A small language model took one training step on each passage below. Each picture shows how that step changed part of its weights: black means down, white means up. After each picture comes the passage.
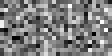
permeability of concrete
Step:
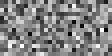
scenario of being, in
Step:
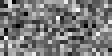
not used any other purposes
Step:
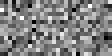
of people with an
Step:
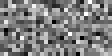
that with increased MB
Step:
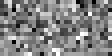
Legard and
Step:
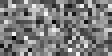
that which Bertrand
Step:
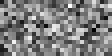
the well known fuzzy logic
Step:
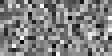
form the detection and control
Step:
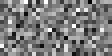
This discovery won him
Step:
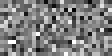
which was designed to be
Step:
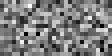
the study because of
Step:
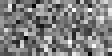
reclassification of
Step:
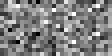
offer decision-makers
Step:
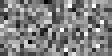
space is greater. The
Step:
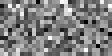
respiratory tract in
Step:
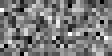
in the pile.
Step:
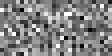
from, what was the
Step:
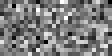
pure power-law
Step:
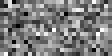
not meet the desired level
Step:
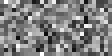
phase, as shown in
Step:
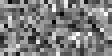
key diagnostic marker for
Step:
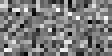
of tunnel linings
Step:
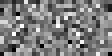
year in the United States
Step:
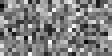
actual atmospheric conditions are not
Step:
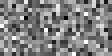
leafy vegetables are
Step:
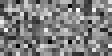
negative impact on class
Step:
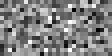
throughout the genome.
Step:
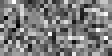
Reassign UEs
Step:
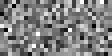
fibre composites. The properties
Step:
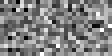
Radiative Forcing
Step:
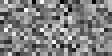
- 3 - Table
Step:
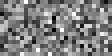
stationary phase was studied
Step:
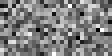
many stated that they can
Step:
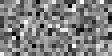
wt (g)
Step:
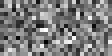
CNT due to the
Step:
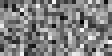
effectiveness and the real threat
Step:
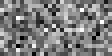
as poverty,
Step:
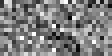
Maria WP2
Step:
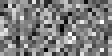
contrast to the traditional focus
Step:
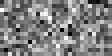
for Disruptive
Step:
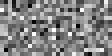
of \circ through the
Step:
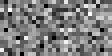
was followed by a detailed
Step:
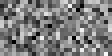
violent and negative attitudes towards
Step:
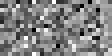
controls, security requirements,
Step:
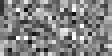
Marwa S.
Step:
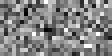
From this it follows that
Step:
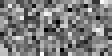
strength comparison between PLA
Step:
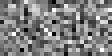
factors that affects the use
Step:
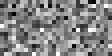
respondents 49 said
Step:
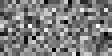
calculation. To show an
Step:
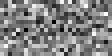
that all of the factor
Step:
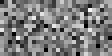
the context of a rapidly
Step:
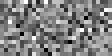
This study aimed to describe
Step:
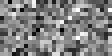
carbon and the lone
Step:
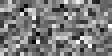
and released for general
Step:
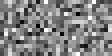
The present study sampled
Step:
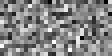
pre-experimental study
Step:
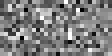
validation of WECC
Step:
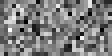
2020 Accepted on April
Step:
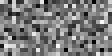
top of it. -
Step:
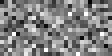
the history of the institutions
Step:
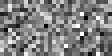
present study, the
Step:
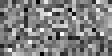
Period average figures.
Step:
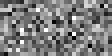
used as the central source
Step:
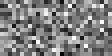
synthesis among the world
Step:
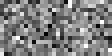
reduce service costs.
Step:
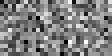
mining sector hold at
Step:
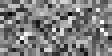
students in each classroom and
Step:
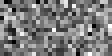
Bombay. -
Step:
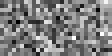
possible, Asia &
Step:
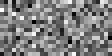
of informed consent The research
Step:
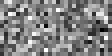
for 24h. The
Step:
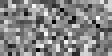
that a human being consists
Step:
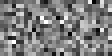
reviewed and edited
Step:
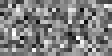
permanent members of
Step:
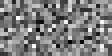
as well. However,
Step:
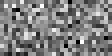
rent be
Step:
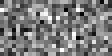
for BOT highway
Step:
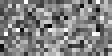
military preparations,
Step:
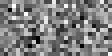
fixation to facilitate
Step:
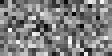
the verification bases
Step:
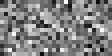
the design costs.
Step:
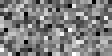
smoothing factors is not
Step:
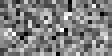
progress of industrial and
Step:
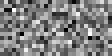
considered reaction time (3
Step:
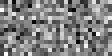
of resources you provide through
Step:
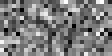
on the fitness of
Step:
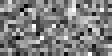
and bladelets can
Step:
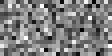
form new networks as well
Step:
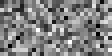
to do so either because
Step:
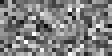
the carbon dioxide
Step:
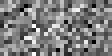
and NELGA.
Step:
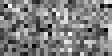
organised Koha
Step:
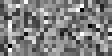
leadership, ideas and
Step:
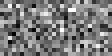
compatibility was
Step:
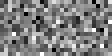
is to say that greater
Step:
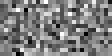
Patients aged 18 years or
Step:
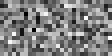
together essentially define the
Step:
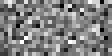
Second, even simple
